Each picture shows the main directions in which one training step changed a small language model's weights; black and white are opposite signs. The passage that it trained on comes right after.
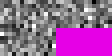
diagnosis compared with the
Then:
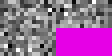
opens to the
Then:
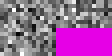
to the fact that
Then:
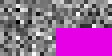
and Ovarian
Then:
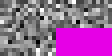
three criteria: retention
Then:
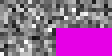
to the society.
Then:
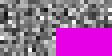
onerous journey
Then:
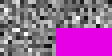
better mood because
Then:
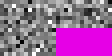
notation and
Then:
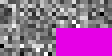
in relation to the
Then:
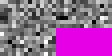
in remote sensing and
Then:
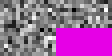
model reviewer activity
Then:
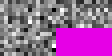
comply with the
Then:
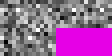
aluminum was
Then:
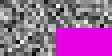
system and the
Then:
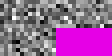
the above indicators meet
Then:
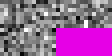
early identification of serious
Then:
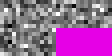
disclosure of our
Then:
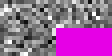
greater than second order
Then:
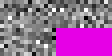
quantile mapping
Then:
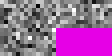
from Biom
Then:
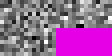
modeling results.
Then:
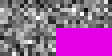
grants. The
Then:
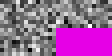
decided to pay
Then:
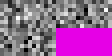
*Br Dent
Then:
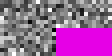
smear diagnoses
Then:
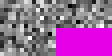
11: Distribution of
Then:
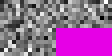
requires both teaching and
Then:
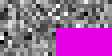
weight of all the
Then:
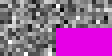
policies related to efforts
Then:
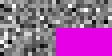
the visit of
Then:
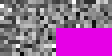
the other professional groups
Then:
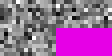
creation of a
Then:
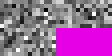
relies only on
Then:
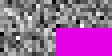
ASTP. The
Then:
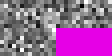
kurram 18
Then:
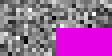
stochastic model
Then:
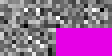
purchased from a
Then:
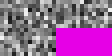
criticality. The
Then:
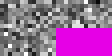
responsibility to organize
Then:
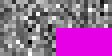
patient. These methods
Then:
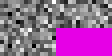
AND DISCUSSION
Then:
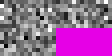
the growth, development
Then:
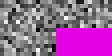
out to discover
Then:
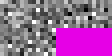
give along the campaign
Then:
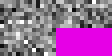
recall rather than
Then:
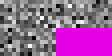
the variables measuring the
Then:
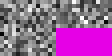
with COVID-19
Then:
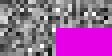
it into a tool
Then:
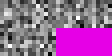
enterprise, the
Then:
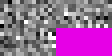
details see the following
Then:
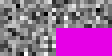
attempts to
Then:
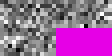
with parents together on
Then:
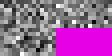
each primary receiver
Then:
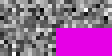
of a high voltage
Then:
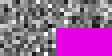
synthetic as well
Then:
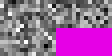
because, first it
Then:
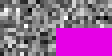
Patient specimens
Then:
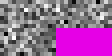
prepared from entire plant
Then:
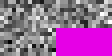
of plant and two
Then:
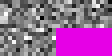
on combining partial decision
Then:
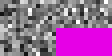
Research Station
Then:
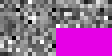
appropriate transducer
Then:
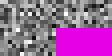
in tree density per
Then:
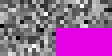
Nigeria. ➤
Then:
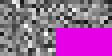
provide a better
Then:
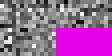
a rare case of
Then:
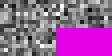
cultivation of
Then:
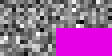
for the first time
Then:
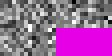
platform. These different
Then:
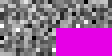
large parts of research
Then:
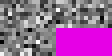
it revealed presence of
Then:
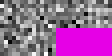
the right side,
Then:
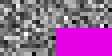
find the transition to
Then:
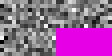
the human resource management
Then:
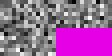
system information. As
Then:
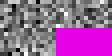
considered worthwhile to
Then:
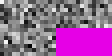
properly by
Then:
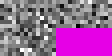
the optimal choice of
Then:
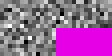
variable that is a
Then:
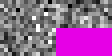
1 was heated
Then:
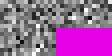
interfaces and
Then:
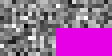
patients undergoing
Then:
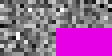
a convenient channel
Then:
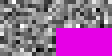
have also become unique
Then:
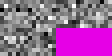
enables the I -
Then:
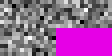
Figure 3:
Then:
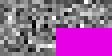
edition NA 2
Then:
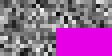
campaign using the
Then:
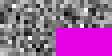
5: The
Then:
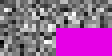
realized using
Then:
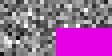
Governments have
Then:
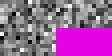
Schedule special
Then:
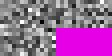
utilities sectors
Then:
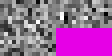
backbone object
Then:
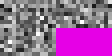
the result of
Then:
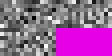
found it difficult to
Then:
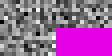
then tested the link
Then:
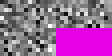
verified from the
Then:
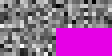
evident in the
